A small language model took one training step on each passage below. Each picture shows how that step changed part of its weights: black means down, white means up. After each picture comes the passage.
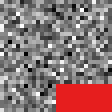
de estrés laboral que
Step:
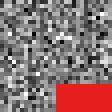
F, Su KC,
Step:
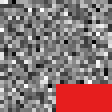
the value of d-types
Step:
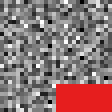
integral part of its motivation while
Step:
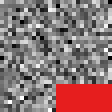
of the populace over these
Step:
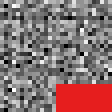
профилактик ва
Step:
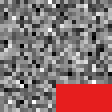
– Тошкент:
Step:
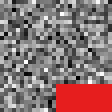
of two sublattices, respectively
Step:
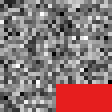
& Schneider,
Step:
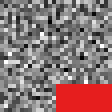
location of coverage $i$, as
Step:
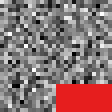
College Press.
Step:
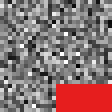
& RESEARCH
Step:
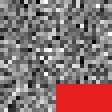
neural network (CNN) and
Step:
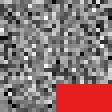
of modern power networks. In
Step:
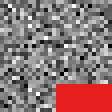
threshold mass required to
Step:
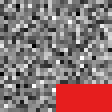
foucaultianas nos
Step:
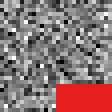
and colleagues recorded this
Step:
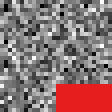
consistent and predictable tax
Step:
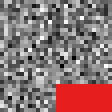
to. Particularly, the
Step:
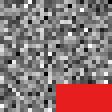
adabiy tilining,
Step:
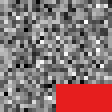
information that might be used to properly
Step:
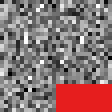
from Commission replying to
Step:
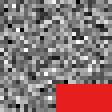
in particular shows that managers are
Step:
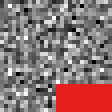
mazmunan boy,
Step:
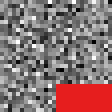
o'qi davomida
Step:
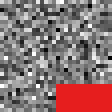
without any motor output.
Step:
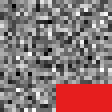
los padres que tenían
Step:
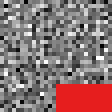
зростає, коли
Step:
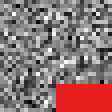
sinus injection, since
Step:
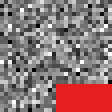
the population studied.
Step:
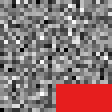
strength of $\alpha =
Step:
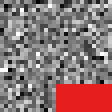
the inferred spin parameters,
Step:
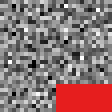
spreading forces. The
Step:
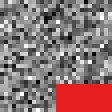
and Disease Control
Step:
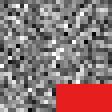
que enfrentan a una
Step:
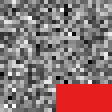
contacto con elementos y
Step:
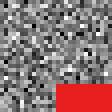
Сегодня почти
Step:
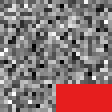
el rendimiento de cada
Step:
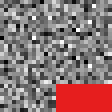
yaxshi ishlarni
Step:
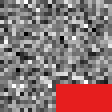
preparations. Moreover, the
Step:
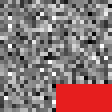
the location of that site plus
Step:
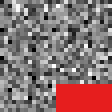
for a longer fraction of the
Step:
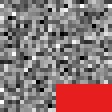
regression classifier accurately
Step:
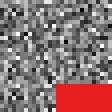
for such a lesson. However,
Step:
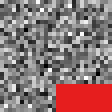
com menor escolaridade
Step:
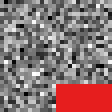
7. Dropsonde -
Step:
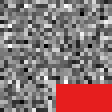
an Otto cycle,
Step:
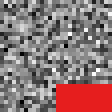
hoje, realizado por
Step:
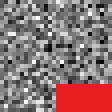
**G. Polizzi,
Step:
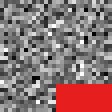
aloqador matnlarida
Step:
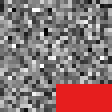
implementation of our model is available
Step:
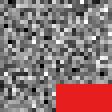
corresponds to the double spin
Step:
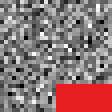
The critical value of the
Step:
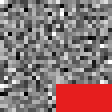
next criterion for selecting
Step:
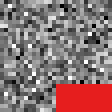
mitigate climate change
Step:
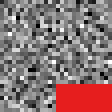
fragmentation in higher
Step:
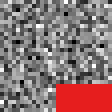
all the simulations. First,
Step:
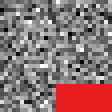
(Triangular inequality)
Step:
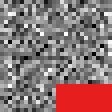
shift in their position and
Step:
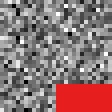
see a larger spread
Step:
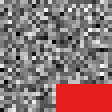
em saúde. Os
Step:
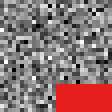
dabei über andere
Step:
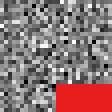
what type of error.
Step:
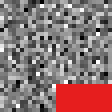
PC value $z_{\rm
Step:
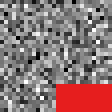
now that the imaginary
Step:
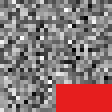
proven to cause a decrease
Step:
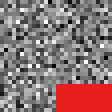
The increasing demand for
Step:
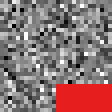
role in both astronomy
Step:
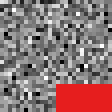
of off-centred dipole
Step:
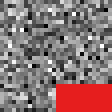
may pose as an effective treatment
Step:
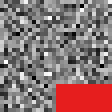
demands in the process Our
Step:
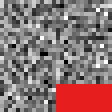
for runtime dynamic
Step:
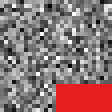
Similar deficits were
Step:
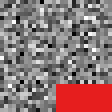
E\psi(x) \quad
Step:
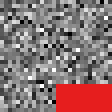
a 70-degree
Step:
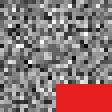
{In the case of $n$
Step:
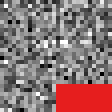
and will not be shared with
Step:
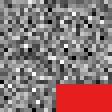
Bo'Riyev B. et
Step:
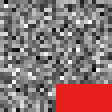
byams rgyal
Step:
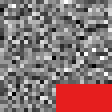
structure of TeO$_3$
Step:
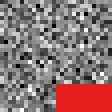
todo coeso que, se
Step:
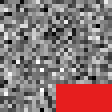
indicator of AGN emission that
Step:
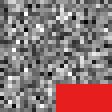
caregiver who assesses
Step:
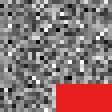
the numerical results on the
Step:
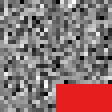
One can see, from
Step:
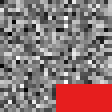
use the former one with standard
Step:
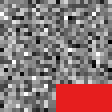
The first condition guarantees
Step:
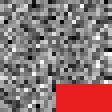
written in terms of the
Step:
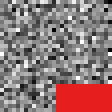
Agostino, e
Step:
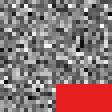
capaz de explicar las
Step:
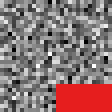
hosil qilinadi.
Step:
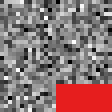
while travelling by means of
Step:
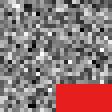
this enzyme in liver
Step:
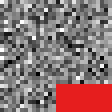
variability. ####
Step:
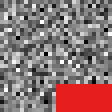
further. This can potentially
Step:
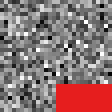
high permittivity materials are
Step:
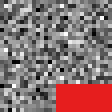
como o comércio
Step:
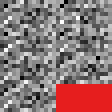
и отчетности в
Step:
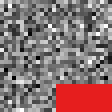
the RKI. In Figure
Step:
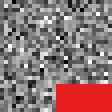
analytically show that the
